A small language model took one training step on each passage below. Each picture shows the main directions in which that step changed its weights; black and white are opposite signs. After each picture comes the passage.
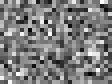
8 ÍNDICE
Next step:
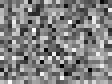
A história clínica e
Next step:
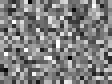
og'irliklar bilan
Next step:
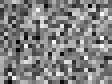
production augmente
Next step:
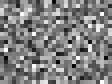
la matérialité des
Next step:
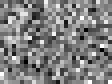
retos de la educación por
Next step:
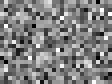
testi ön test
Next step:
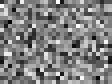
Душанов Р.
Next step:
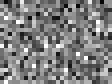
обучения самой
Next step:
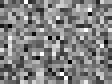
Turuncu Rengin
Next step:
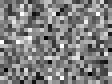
bajarganlari bilan
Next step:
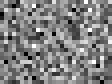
özgüven ve
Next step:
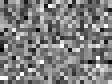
Ledak Tungkai
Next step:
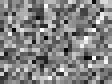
conclusion, we
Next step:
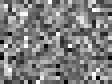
dessa análise,
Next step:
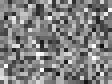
maqollar xuddi
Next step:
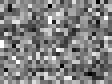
izchil bayon
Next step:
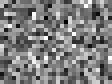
takomillashtirish va
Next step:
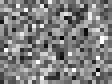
hệ thầy
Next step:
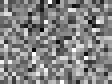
El salario mínimo
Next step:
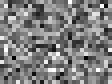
consolidated as
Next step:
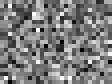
o vibraciones.
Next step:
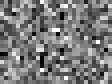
waaruit de
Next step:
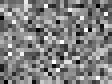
et seul (8%)
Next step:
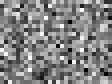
be distinguished
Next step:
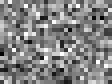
pelos autores, com
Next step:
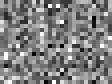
Norms, Taxation
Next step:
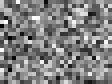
amalga oshirilishi
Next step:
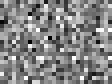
tomizg‘i solib
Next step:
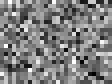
lo largo de la
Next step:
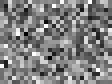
à la réalisation des
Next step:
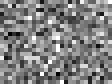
жиноят ишини
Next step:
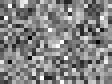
debe tomar en cuenta
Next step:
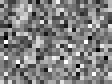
odamlar ilmga
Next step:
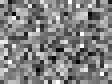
resurslar rivojlanish,
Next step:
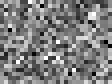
marta ichiladi.
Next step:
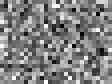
dans ce processus.
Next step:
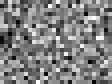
berib, bir yo‘la
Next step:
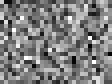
ommaviy ishlab
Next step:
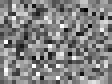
nos testes manuais
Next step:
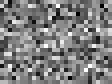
kishilar ongiga
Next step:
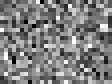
– har bir rahbar
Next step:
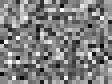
Externo** -
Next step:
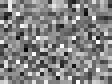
برای کل
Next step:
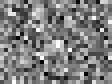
gubernamental, es
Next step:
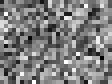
tasks and forms of
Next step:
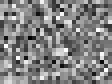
się w Bogu i
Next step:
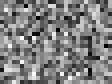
actores clave del
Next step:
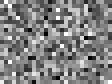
pois ela não teria
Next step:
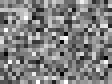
de Cuiabá,
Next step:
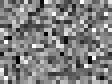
Medicina de la
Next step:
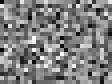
Курс общей
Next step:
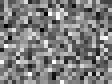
uchun uni faolligini
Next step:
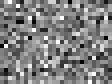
року між
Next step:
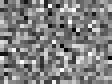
Zaman, B.
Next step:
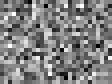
compras, hasta el
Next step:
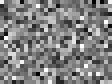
МАУП. –
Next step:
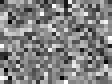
é uma prática comum
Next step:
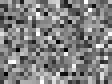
український та
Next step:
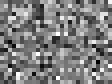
condición se centra
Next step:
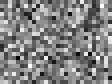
melhorias para a
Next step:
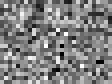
all'uomo si
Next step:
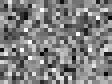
para esta etapa de
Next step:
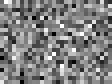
taxmin qilib,
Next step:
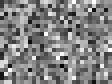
uni bezash,
